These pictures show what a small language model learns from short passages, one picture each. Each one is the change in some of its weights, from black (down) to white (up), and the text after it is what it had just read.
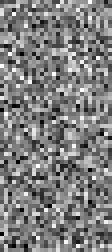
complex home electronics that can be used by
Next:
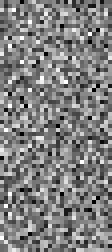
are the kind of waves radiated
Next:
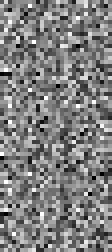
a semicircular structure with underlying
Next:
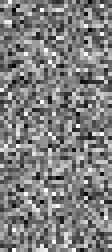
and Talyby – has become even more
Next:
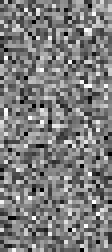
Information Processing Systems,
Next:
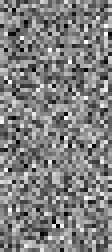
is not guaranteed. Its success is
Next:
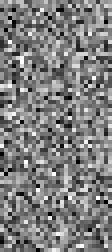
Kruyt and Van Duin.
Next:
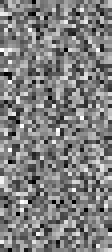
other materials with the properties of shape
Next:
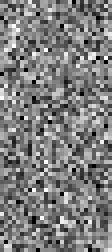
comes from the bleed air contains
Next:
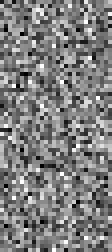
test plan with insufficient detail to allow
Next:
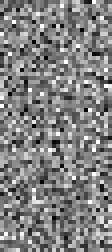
clusters could be used as parents in
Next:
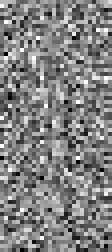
and the economic and nutritional results were
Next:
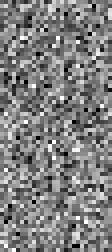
8 (6.6%) samples were culture positive
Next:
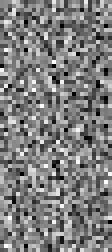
College Amritsar,
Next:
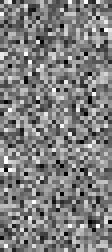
article as paremias or units of
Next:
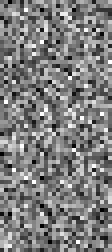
(1). No formal descriptions of
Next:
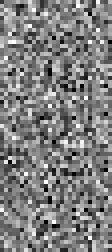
of cancer from a medical imaging process or
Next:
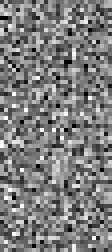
small and medium enterprises and
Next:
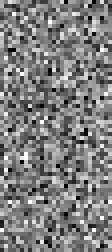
of the user in performing lifting activities.
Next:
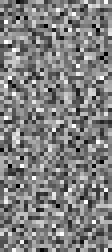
whole FIFO bank is divided
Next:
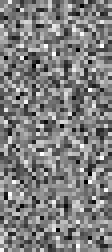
So, here researchers did not measure the
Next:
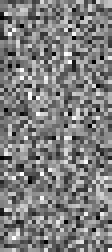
one's perceived social support (PSS).
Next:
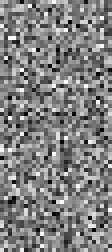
are happened, they have to go out
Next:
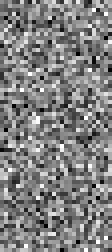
in the district practitioners already
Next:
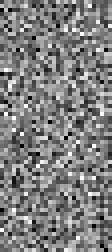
aircraft design supplies the
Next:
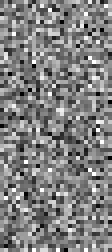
and Socio-demographic Distribution
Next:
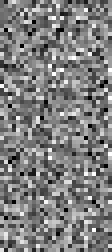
they mean *co-occurrence*.
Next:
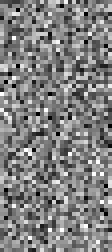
answers given to S1 across occupation
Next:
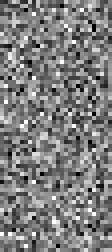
bacterial consortium in effectively
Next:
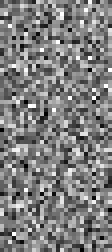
questions related to personal political crisis
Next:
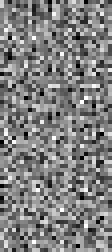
etc.) that can be consumed wholly
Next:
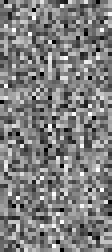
have been launched to develop methods of
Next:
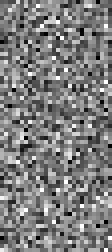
Named Entities - Example in the
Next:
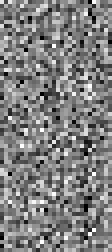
Equations 3 and 6. 2.5
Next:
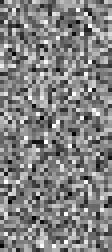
combine screening with archiving to
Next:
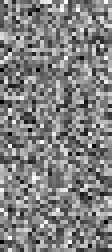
reliable estimation. historical values provide a
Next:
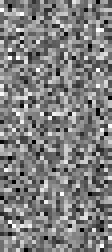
*Streptomyces capoamus*
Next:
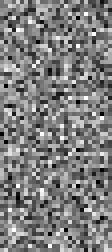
due to heat losses [4] The
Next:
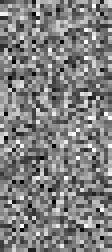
many organizations would benefit by adapting
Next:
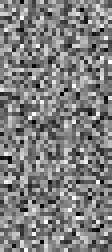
the vision and mission that have been set. In
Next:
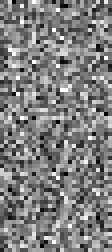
Post-test Mean Post-test
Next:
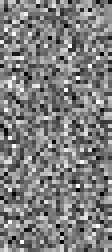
*Vata Nanatmaja
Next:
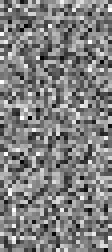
was scattered across individual country
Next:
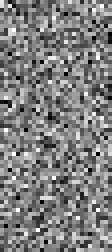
specific social-political context as well as
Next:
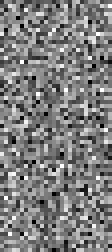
Accounting Information System Application
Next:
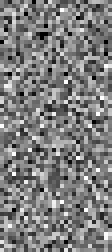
to thermal cutting process. The work
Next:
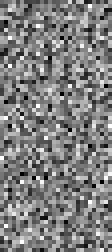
on students’ performance in the concept of Simple
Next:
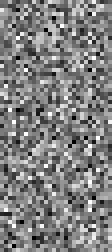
considered in severe acute hepatitis
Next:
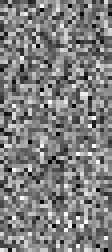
Evaluation metrics To evaluate and
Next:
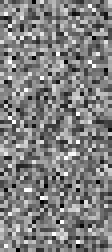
new independent variable as well as new sample
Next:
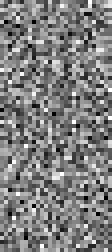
is possible to assign a class to the query
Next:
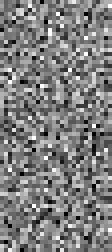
systemic effects, the oral route still
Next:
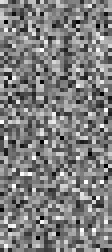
project, four areas of competences,
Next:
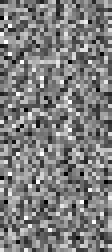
until crude extract was obtained. Each
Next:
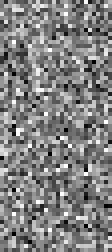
are destroyed by the lightning
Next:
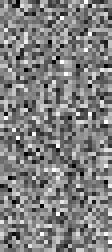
in time, leads to complications such as
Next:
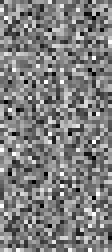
loci. Some loci cannot be
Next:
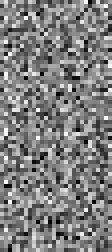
work that could help build the 3D model.
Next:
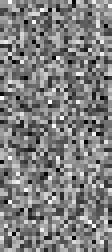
development programs and strategies. Urban
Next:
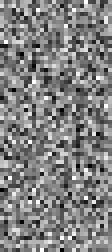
early callus formation at fracture
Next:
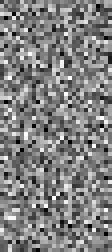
rainfalls and high atmospheric
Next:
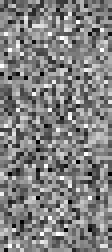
measures ANOVA can be applied.
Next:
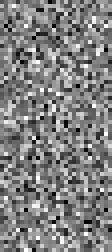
customers across Mumbai for a
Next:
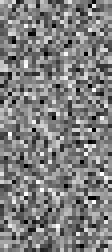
nm) and at a laser power of
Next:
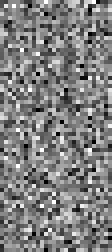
teamwork and customer-centric
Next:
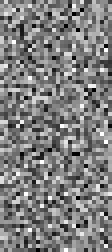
within a larger society (such as
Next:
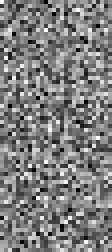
2 illustrates the proposed service
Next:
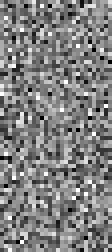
the transport of dopamine and thus
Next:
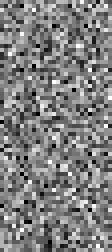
role of historical-legal heritage
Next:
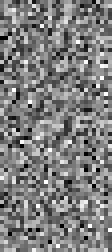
Generation connected and automated mobility
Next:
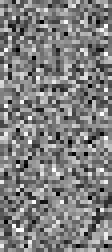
you break in new shoes
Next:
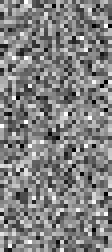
uncoated tablets were found to be within
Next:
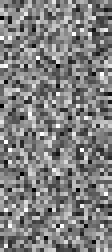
in any medium, provided the original
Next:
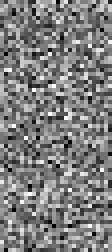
TOTAL Basic sciences
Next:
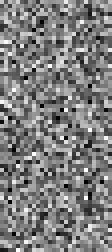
materials by NRL in developing
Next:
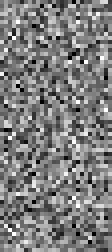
submerged cultivation,"
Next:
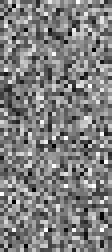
diagnosis for COVID-19,"
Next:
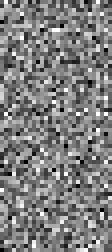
1 – Leaders retreats to a
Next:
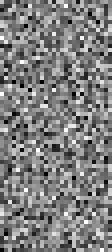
employing diverse professionals. A
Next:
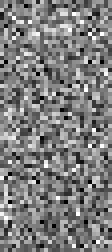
Manual for Writers of Research
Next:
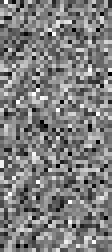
rice from popular cultivar
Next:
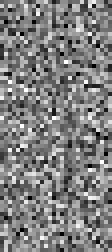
papers on the topic Gets topics and
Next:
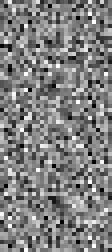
the degree of extraction of doping
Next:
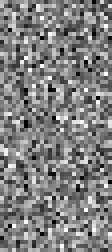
acid-pretreated (0.2 N
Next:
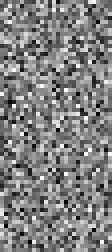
links to patient safety [36].
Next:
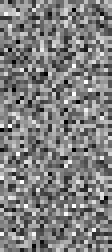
due to the associated funding. It is a
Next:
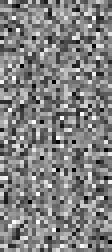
quantities are connected together by the
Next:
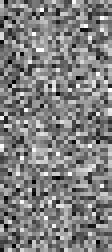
B. Hu, H. Tian, J.
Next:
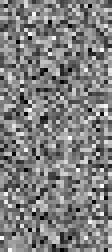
Portuguese Territorial Climate
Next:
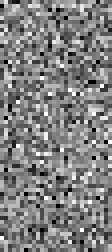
were the following. For some older
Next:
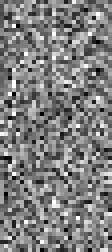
direct recovery of the enantiomer
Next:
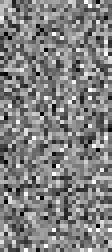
Environmental Agency ESA European
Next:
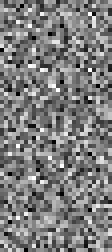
thus protecting humankind from the risk of
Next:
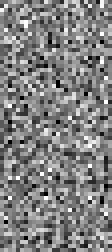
with 4.4 days wage to pay,
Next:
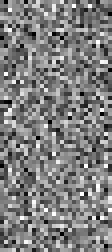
re-establish contact with the
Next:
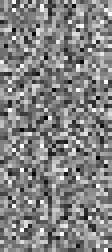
rejected with a specified probability of
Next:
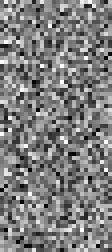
using questionnaires and interviews. Data
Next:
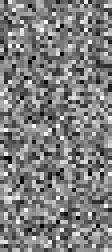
searches and proofreading of the
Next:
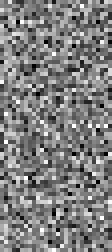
Soil-available potassium was
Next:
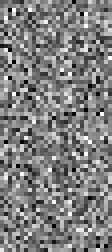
the best candidate." Just because
